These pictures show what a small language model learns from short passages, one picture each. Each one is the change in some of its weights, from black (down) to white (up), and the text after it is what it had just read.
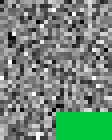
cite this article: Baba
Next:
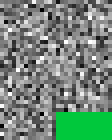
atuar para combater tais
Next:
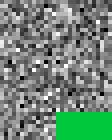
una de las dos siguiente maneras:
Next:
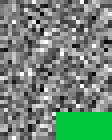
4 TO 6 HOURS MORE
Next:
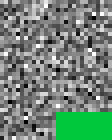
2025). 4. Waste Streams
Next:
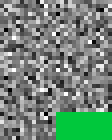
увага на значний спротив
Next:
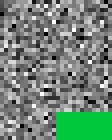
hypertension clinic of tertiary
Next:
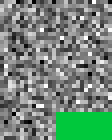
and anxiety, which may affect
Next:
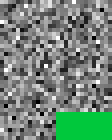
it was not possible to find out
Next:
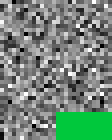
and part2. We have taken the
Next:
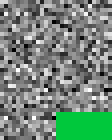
of Veterinary Medicine,
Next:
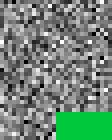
export earnings. Agriculture
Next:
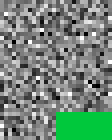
in his school (Bredeson,
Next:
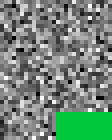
científica em quaisquer
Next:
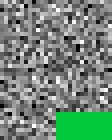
and how value gaps shape
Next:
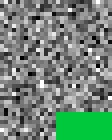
of the dynamic compliance during
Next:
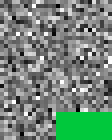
TH, NURR1 and Nestin
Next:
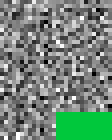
siguientes incitan a hablar de
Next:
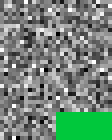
мобайнида «Кафолат
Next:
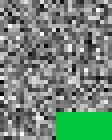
Раскрыть понятие
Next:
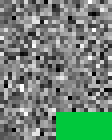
at film festivals are shown.
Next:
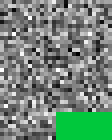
Nanorobotics not only treats the
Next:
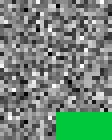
of sales points. The second
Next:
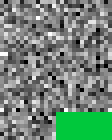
пока этика строится на
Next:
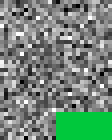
“Accident Risks in
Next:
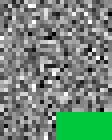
Medicine, Karuna Medical
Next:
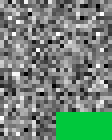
In the social environment, as a rule,
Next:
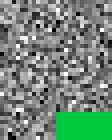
in the blue region. The change in
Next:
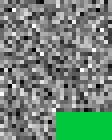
article gives a general
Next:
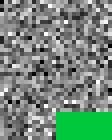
o‘ziga xosligi haqida
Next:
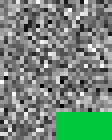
was employed throughout the study to
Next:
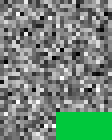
their failure strain and strength.
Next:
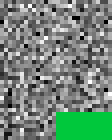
training process of 3000 epochs. The
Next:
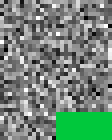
процессы письма и
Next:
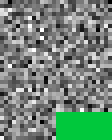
Impact of unpuddled
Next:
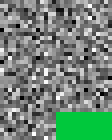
novel Transfer Learning
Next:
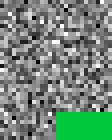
exemple), les gouvernements et
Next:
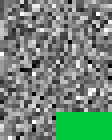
to contribute towards the formation and
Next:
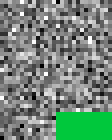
gelişime önem veren
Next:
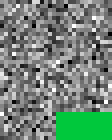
digestive health, while the ash
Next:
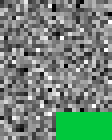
that closes the ballet, when the
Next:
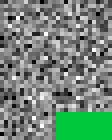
exchange, transfer or transmission of
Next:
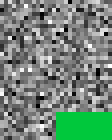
gasto de leña en la
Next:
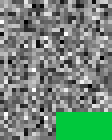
Лечения Хронических
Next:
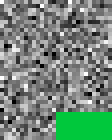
Austrian-born British
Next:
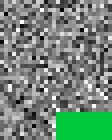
rapidly cleared by
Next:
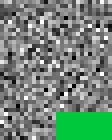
Monteiro Dra. Chimene
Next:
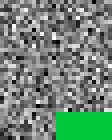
Given the non-significant role
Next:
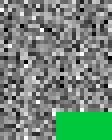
were examined. It should also be investigated to
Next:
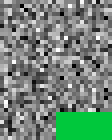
labour activity and savings, as
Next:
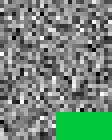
aside without any reason
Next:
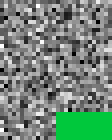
(Fig. 3). Cibele è
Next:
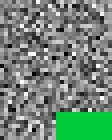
and magnesium. The obtained
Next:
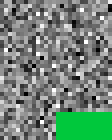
suggests that students who perceive
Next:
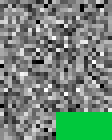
NC; Project administration –
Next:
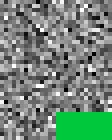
(a) gestural interface /
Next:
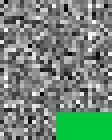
хохламаган болалар
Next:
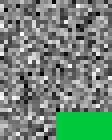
tushadi va energiya
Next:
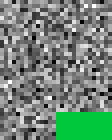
in the personal elaboration of knowledge:
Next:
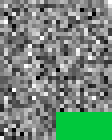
Lagos, Nigeria: focus
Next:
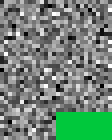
Design Gathering of User
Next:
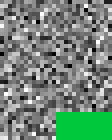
O’quvchilarda mohirlik
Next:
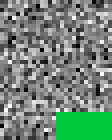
even a dose of 307 mg
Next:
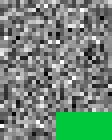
V.S. Yurchenko.
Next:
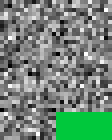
neft moylarini tozalashda,
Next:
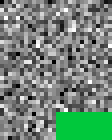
- спільне планування
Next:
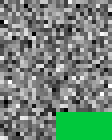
problem-solving abilities after the
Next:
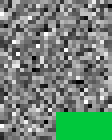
undosh tovushlar, jarangli
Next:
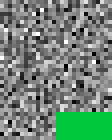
30 as control). Data for participants
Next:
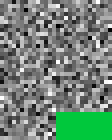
of SFSCs and proposed
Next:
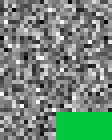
cada euro público
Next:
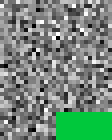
Fullerenes were discovered by
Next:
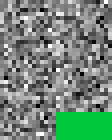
oshirilishi lozim bo‘lgan
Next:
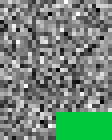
antenna. The last Section will
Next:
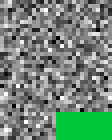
cost of production (Cost-C minus
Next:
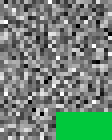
involved in the decision process to select
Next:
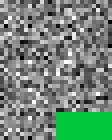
legii și mai ales
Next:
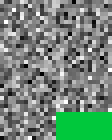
case of a 31-year-old
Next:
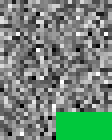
of 3, 5 or 10 years, as
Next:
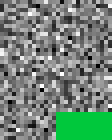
современного дизайна,
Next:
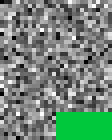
disease, although it did not
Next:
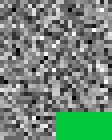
neurodesarrollo y trastornos
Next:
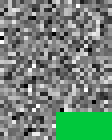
Pacific Interview #7 –
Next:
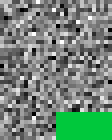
te wyzwania w swym
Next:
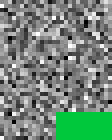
a veces ciertas cosas y
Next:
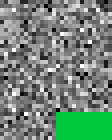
und im Vortrag im Einzelnen
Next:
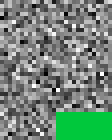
Behzod nomidagi
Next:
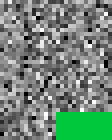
addition of feed additives),
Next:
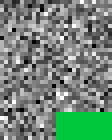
guru pun masih banyak
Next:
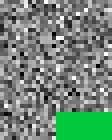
or promotes interpersonal
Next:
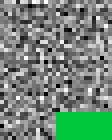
cidades e regiões, criando e
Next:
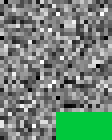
из простых задач,
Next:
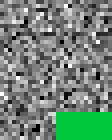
según esos resultados. Las
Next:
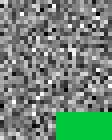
top and cross sectional views
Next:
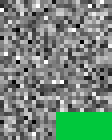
-1.3. This score is
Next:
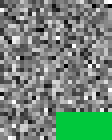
gradually and the losses of the
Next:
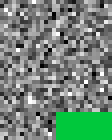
principales que favorecen
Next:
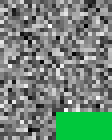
de Philippi reflejos y
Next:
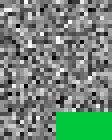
Ammo Kobulda ham
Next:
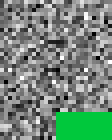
IMPACT CREATION
